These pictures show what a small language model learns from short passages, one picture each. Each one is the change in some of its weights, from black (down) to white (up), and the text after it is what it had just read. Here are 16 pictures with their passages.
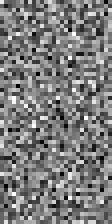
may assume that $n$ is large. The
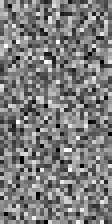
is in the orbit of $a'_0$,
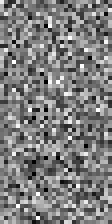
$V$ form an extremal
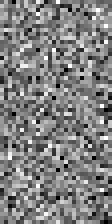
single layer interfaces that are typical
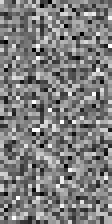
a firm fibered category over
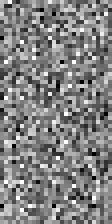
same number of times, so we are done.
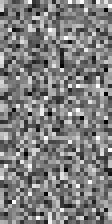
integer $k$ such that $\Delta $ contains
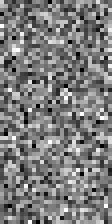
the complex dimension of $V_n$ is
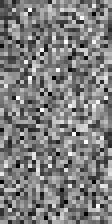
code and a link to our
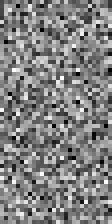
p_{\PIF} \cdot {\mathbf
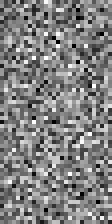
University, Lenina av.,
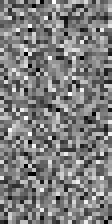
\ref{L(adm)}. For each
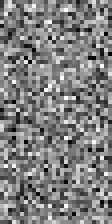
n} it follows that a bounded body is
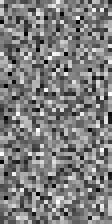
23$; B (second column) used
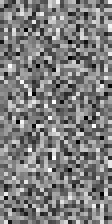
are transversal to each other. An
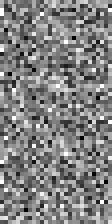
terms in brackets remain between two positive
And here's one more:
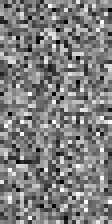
category $\mathcal{O}$, which are known to
